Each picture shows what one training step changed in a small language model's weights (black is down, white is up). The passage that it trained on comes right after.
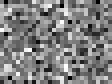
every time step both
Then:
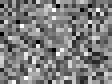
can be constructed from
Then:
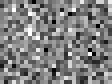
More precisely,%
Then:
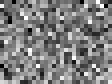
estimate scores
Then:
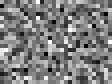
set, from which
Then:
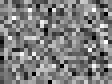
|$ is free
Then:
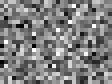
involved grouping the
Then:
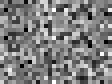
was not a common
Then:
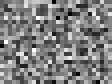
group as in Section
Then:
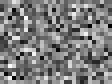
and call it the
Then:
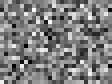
are the same.
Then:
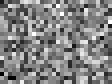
scientific communities and
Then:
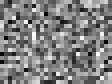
A District
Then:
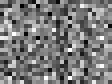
methods and check whether
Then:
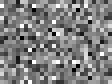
my job.
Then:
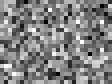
\ee We would
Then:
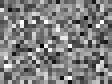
surface. Local
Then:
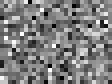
- observation,
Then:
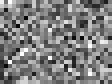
has maximal degree
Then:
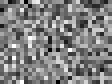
The red region is
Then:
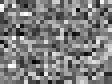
regimes where
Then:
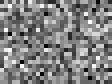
$\delta <
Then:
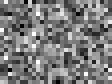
contribui para a
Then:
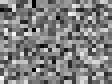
Shu bilan
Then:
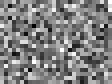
groups and institutions
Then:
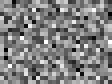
la collecte
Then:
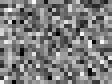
required for the formation
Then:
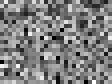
propose to
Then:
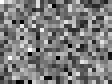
while maintaining the
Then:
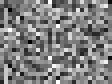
dalam memori
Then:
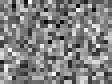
shown: \(
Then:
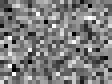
the hypernetwork
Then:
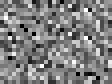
a partition of
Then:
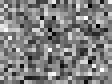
internal barriers
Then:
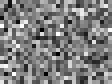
that represent an evolution
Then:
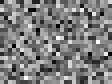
its own cluster
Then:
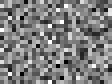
identificação de
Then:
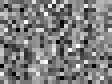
исследований –
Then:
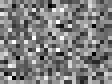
and capital.
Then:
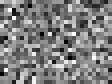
the experimental group after
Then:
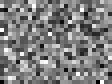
systems Communication
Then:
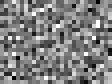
Elites and a
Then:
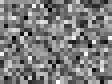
are the central mechanisms
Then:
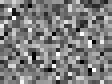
the development of small
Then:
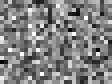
this is dilation
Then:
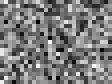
compare the density,
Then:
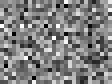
we have linear
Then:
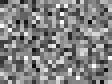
amalga oshirishdagi
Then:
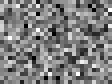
reduce inductively the
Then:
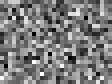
From this the
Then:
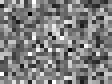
life. After
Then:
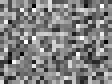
Deng Z.
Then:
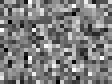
mediados del
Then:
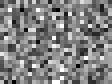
в условиях
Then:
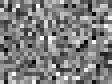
-- Folder
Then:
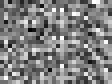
$m$ such
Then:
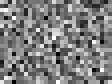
that the limit
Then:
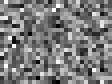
the following simple
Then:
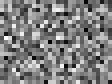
2 would be
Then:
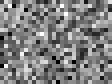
estudiantes en la
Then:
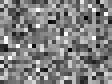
elliptic parametrix construction
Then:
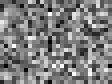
is not symmetric,
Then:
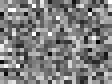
to decide whether
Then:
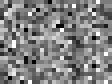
decir hoy
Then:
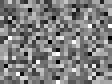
um item fundamental
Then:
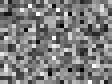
в цілому
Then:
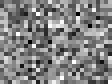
iqtisodiyot, turizm
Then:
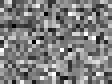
mumkin. Shuni
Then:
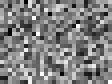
Ni film
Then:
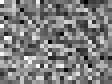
by 2% from
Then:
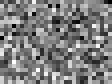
et constituent les
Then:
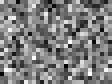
were observed in the
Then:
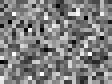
this article:
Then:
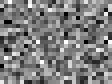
buscar o
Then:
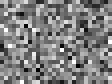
part turns
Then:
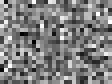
server refers
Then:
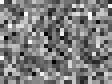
other services are all
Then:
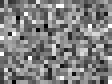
bu borada
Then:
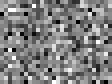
and decay it
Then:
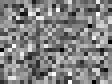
independent; furthermore
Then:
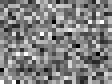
as Power
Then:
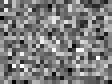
процесі освіти,
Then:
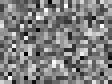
interventions or
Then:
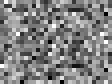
. & \ldots
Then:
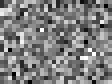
но Н ы
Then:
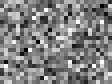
\rVert +
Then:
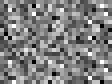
.$ We call
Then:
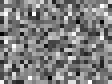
\noindent Since the
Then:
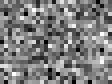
\phi)$ is
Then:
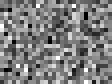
generally fails to
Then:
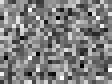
in terms of
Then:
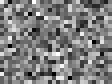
assessment of the soil
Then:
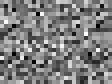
Square Errors
